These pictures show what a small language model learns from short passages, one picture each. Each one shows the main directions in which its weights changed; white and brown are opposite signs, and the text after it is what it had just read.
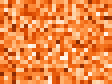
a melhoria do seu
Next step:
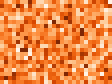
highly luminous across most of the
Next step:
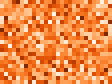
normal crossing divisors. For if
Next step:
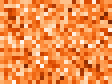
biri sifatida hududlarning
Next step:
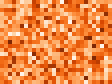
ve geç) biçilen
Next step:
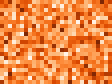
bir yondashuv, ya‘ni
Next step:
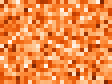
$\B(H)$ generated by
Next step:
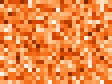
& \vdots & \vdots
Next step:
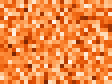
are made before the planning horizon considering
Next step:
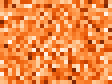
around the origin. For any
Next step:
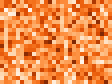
$q$, the algebra of
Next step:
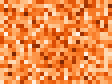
inson huquqlarining o‘rni
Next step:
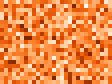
необходимо время на их
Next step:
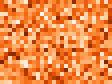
they reach non-linear saturation.
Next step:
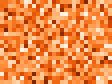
is evaluated based on the three dimensions
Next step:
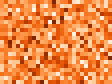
durations. The continuous curves are
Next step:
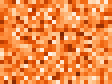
to the criminal activities of
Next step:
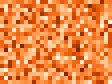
the length of ascending
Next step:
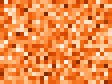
sodir bo‘ladi va u
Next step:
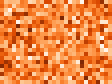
банк мижозларига
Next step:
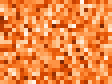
the governing physical laws of the
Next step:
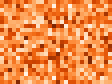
sifatini baholash sohasidagi
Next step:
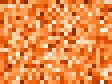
for information about their illness.
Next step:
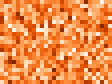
the spectrum consists of 8 particles whose masses
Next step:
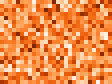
(concatenated or not),
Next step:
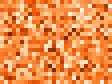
olib borgan tadqiqotlariga
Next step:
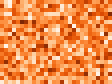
Já em *L.
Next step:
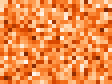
reaction rate, ${\cal R}$,
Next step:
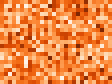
la création de valeur
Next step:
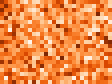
mixing distribution (signal)
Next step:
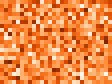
technique is extremely easy to implement
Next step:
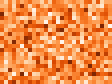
the percolation thresholds for
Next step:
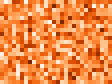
embedded in $\mathbb R^2$
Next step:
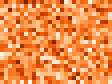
(OGA) policy guarantees a
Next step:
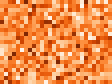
accessible to a generation of
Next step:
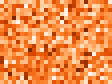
orasida ijtimoiy-madaniy
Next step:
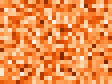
of $D$ is at least
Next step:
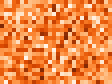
La llegada de la
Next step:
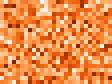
spectrum. \subsection{The
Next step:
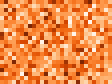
(i.e.~taking into
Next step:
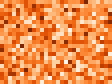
0.5, or a maximum
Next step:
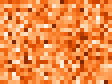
у заболевших в
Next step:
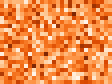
be interpreted as the profitability
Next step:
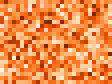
conversion efficiency declines in
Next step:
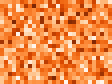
sua vez, refere-se
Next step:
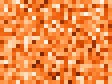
$\cal E$ immediately give the first
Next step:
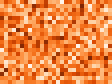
of finetuning by up to three
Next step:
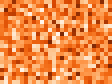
$X'$ is said to be a
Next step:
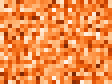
We conclude the latest developments on
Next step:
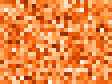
inversed message without power
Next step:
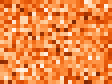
rotas é baseada no tema
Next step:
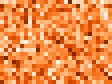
He would also like to thank Professor
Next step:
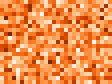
associated with Hawking radiation for black
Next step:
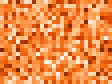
that $\rho_{eff}$ is not
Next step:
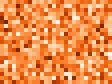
the cc-pVTZ
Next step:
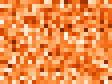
a quantum space generated by the variables
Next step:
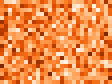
предварительной деформации
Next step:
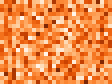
the ``state of the art''
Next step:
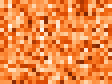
ini menunjukkan bank
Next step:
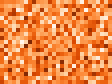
provide one more verification of our assumption
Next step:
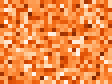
jamoaviy o'yin,
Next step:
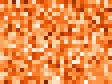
calls that are performed by malware
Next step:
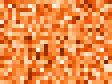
можуть не тільки
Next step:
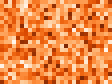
bir úyde jatıp
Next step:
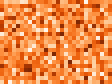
доирасида Олий
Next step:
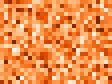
чем в контроле,
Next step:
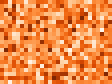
timelike momenta
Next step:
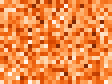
filling $W$ of
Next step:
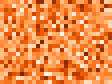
ekanligi meteorologik
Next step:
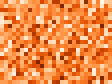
the valence band, resulting in possible
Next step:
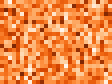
Not all of them lead to the
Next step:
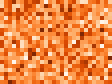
posee el texto. Por
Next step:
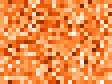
crime foi concretizado,
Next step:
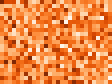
also been proposed for quantum memories and
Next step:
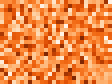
the westbound direction of
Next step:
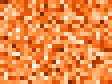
close when using the distance in $\mathcal
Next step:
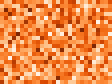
$C(\mathcal S)$ is
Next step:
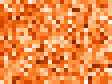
1 (applied to the origin)
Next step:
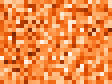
польский танец
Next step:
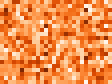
transform the center $A_0$
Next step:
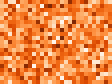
chigit bo'yicha
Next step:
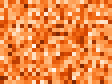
potential for the \SNcha\
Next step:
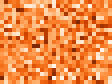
показаний не лише в
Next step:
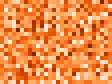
$\partial_A$. Given
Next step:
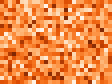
visée pragmatique.
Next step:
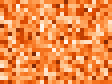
moment results presented in this study may be
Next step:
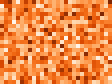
(Díaz Calvarro,
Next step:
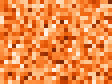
the observation of two particles emitted
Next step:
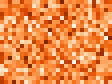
plataforma de Altmetric
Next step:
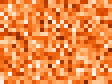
varied from $0.1$
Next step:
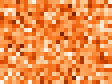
example, the space of the solutions of
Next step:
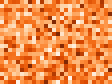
rederive the eigenmodes of
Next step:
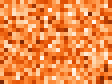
\ee and is related to the
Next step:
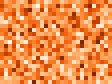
achieve the target QSP parameters mentioned
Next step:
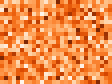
\end{equation} We usually
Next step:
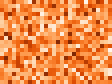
three well identified lines permits us to
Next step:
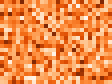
real eigenvector \[ \vx
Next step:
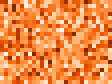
PT Semen Indonesia
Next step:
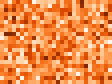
In this section, we prove the
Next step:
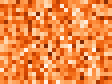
if and only if for every $H
